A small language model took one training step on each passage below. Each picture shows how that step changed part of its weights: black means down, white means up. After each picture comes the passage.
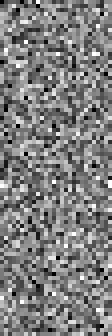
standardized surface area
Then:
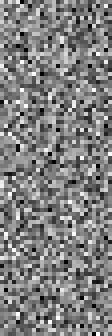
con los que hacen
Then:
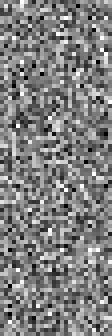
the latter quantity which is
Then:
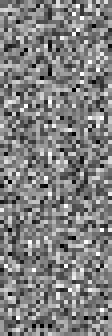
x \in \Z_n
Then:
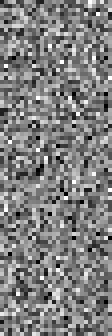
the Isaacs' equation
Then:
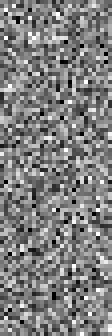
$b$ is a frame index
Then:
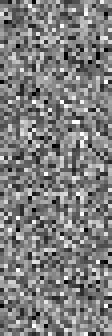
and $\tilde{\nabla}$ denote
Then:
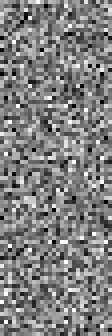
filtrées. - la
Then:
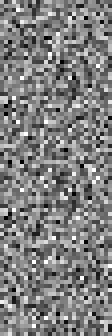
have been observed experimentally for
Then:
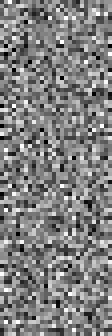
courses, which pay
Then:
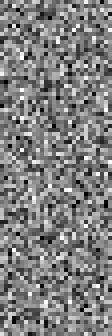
Nutq madaniyatini
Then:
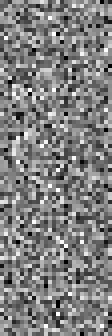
is coincident with the
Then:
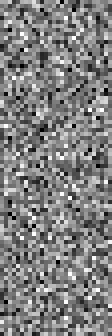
neden iyi bir
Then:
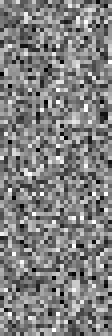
of thes-dimensional optimum
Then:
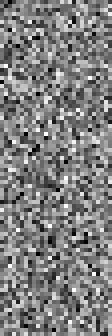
advantages of this parameter
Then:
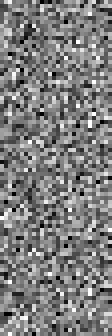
cluster dynamical evolution.
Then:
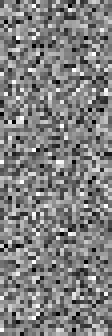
n\rightarrow \infty, \;
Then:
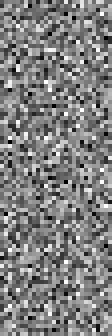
and their interaction values with the
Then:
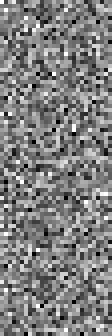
It can be estimated, in
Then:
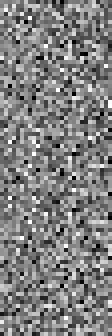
$f$ is flat and
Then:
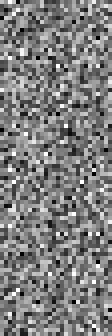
one linear polarization state.
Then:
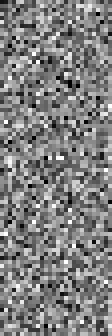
of any splitting and hence
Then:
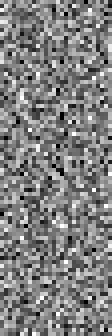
algebraicity of D-finite
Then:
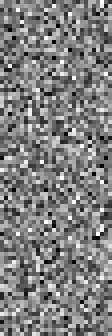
a decorated smooth knot
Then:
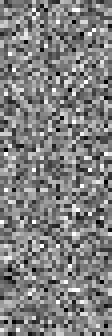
eritmasi, 10%
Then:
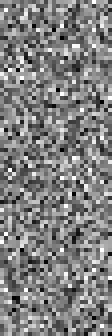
changes are found close to
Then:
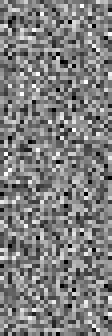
that if~$K$ has
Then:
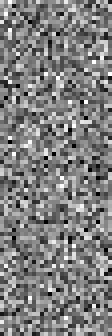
imperméable et les
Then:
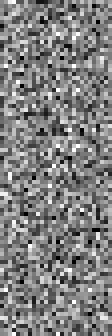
applications of CW time
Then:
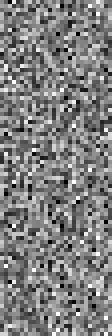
K_X$. We conclude
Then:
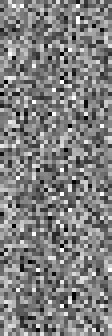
than the stacking approach
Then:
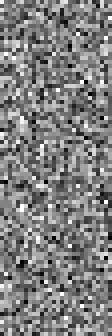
A análise dos
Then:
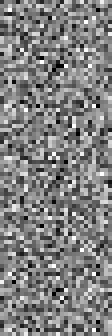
in particular those representing magnetic
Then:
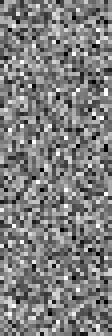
N}_0$ the class of
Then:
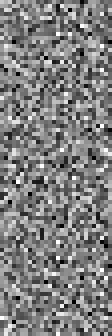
obtained in the current study is within
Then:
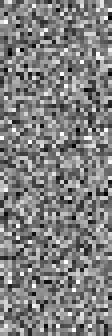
repair tasks, where
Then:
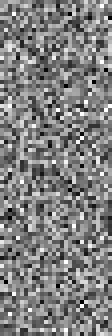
on a general level and in particular
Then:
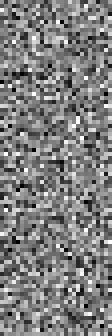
chain complexes, such that
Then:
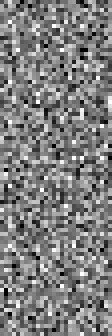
give the form of composability
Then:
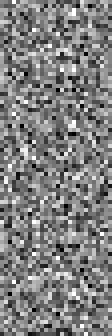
un mismo tiempo de
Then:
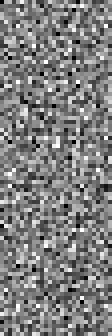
with only $\ll (\log
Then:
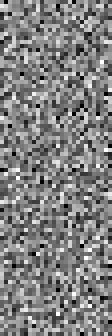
thus in such a case, a
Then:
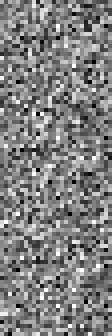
Екі топ
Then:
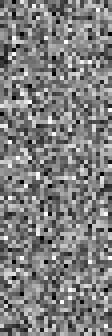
domestic securities
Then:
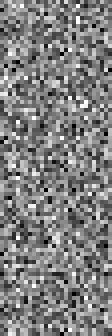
the stack, the conditional
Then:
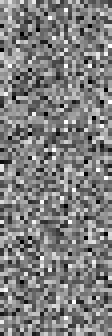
of content providers and
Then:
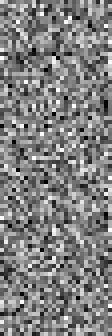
parity-odd spin-
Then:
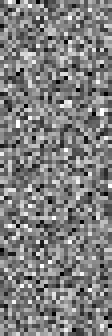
from the bottom time series
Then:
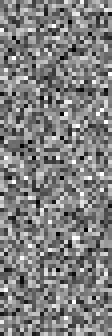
of bicircular and
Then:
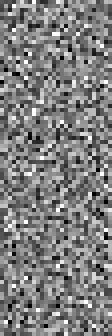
state. This set up implies that
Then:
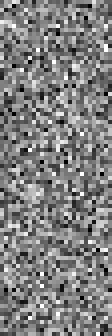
geral uma vasta
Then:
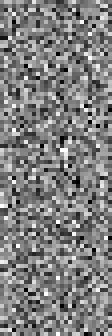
preposition development",
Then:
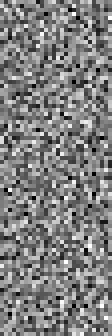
an extended tail at long
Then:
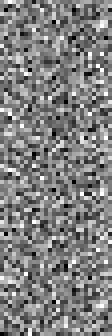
КГ помітно
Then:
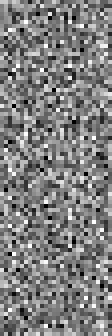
migration slightly
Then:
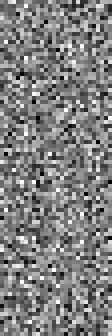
(R,P)$ such that
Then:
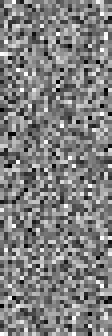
EOS 60D with
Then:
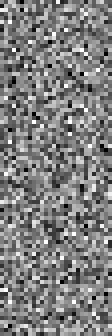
groups of models are essentially
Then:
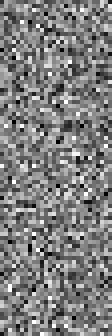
Currently, 102
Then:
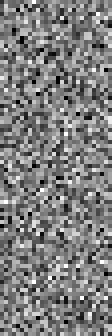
siquiera reconoce el
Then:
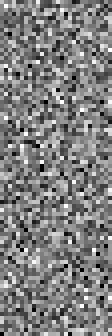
$ is the trigonometric
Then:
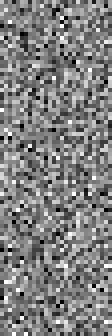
ekanligi keyingi
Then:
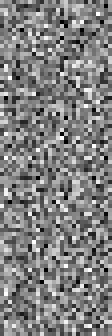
olsak, uning
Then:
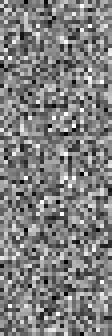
after traversing an interaction region
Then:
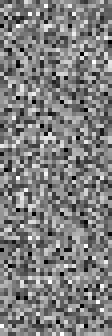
we have that $\displaystyle
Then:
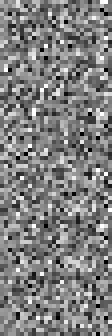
es que se involucren
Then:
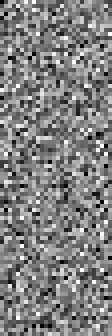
assets} \item[]
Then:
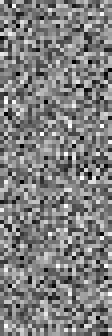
vaziyatlari orqali
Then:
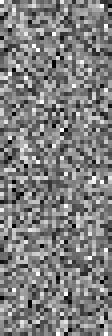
digital processing. The
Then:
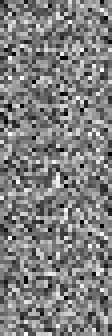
being tested by the
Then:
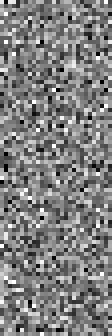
Além disso, a
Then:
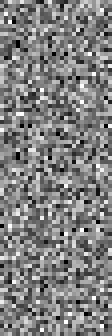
y un grupo de
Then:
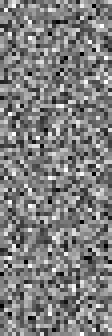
Hence, the explicit analytic
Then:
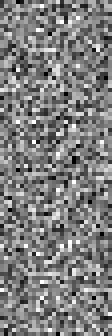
the range of applied magnetic field
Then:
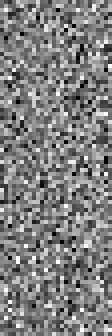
della comunità
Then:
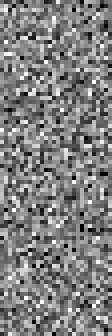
estudo sobre os resultados
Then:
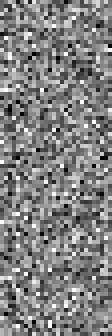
следует, что
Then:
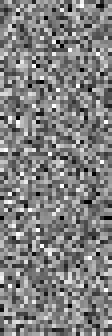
itself, and likewise
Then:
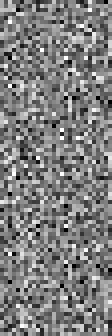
choosing $A$
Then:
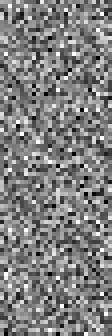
length ratio has been set to
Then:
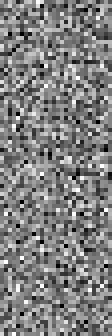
boshqa bir qator
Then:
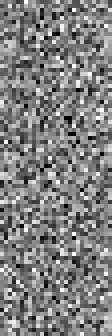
a given abelian group
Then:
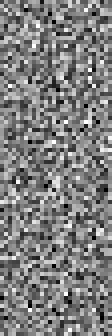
the dotted line.
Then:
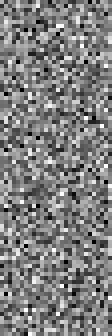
to leak out and not get
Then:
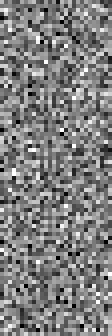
anything else.
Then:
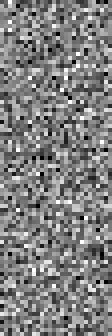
free from \diffeos,
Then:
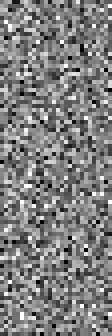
that can enable personalized
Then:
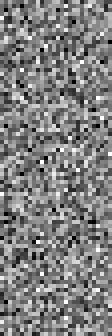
nas alturas In:
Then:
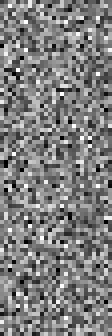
factor in the Fourier series
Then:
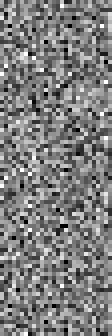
capacity to choose from
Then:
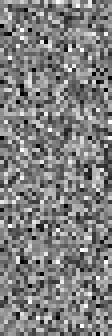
que se encuentran
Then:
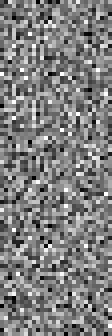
Next, we show that the
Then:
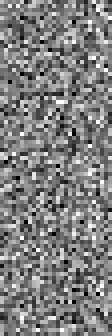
experimentally measure entanglement on
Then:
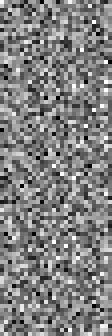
CC BY-NC
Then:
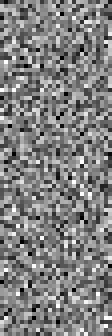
define such a distance in a
